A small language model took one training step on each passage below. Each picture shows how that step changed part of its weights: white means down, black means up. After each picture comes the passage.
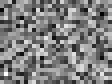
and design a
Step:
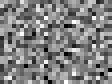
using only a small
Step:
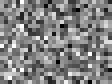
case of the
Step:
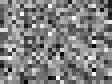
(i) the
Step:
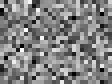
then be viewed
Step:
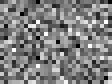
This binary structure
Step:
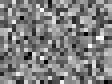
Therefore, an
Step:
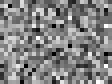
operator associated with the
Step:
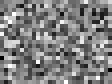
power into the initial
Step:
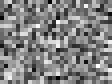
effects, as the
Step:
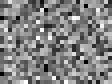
is still much less
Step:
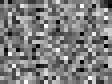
sifatlaridan biri
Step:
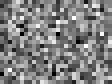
tier, and
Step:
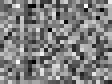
as well as for
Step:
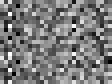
olduğu gibi
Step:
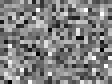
and recording the
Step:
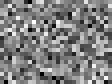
higher-point functions
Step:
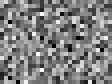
equitativo y
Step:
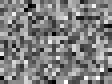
constraint on the density
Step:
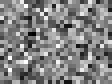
of equivalence for
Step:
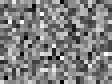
to configurations with
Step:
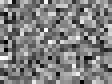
дасту дили
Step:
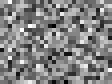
of the pair of
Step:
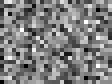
of a large number
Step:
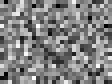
temperatures under fields of
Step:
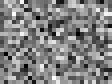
electromagnetic field. If
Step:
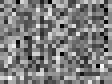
error in the upper
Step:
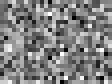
However, as the
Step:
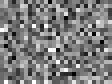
enquanto os
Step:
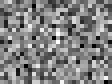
galaxies in our sample
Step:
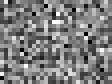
la même
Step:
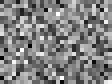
state density distribution for
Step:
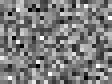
finding a local
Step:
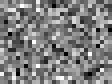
coefficients in opposite
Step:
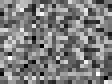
the control loop,
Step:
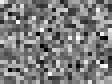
a pedra
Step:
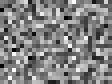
filters which
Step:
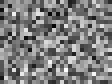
that do not
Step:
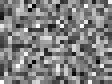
thus, under a
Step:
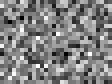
principle of quantum
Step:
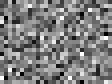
полости //
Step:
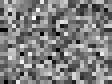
interaction is weak and
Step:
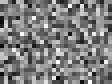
reducir los
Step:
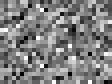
One field line has
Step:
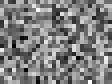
asosan maktab
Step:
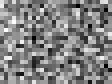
the external FS
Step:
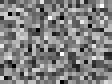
systems composed of
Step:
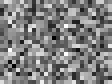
by the simulation and
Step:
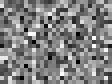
Table 3.
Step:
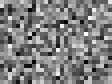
turn, to
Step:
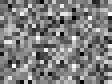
– аналітичне
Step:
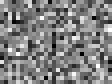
как формирование
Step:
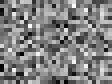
work and research on
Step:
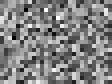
structured and
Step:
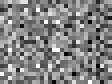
were obtained in the
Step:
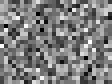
following lemmas
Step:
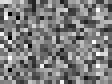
a different modification
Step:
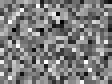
hidden during the
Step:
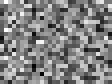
the experimental data,
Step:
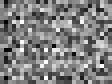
Weg zu
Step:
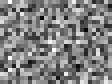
neglects the
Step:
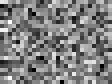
e livros.
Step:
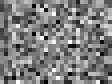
We are interested
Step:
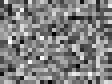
takes place, as
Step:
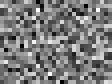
systems highlighted in
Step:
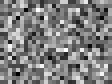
Higgs at the
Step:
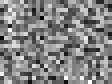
the emission of an
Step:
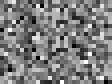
Moreover, due to
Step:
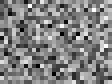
rigid phase,
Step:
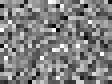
is approx.
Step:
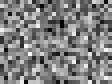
samples and pointed
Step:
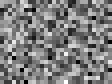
that the path that
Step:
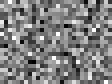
lines for constant
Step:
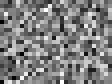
Maria and
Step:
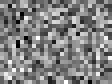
shift in the
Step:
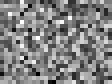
field doublet.
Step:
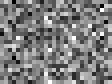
Por outro
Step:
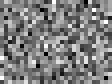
Figure 2b).
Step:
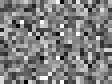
to personal
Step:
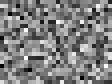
features which caused
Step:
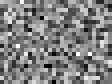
the three-loop
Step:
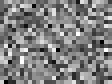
almost degenerate
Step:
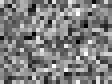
actions to
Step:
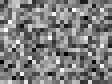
dust and gas
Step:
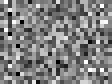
un impacto
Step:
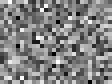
are different and then
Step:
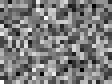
period parameter space in
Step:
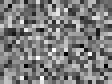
as equivalent to Paris
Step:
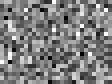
sufficient driving).
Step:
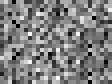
virtual, em
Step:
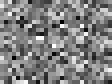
рівня в
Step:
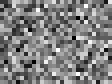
not to cause
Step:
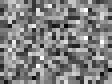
and the interaction is
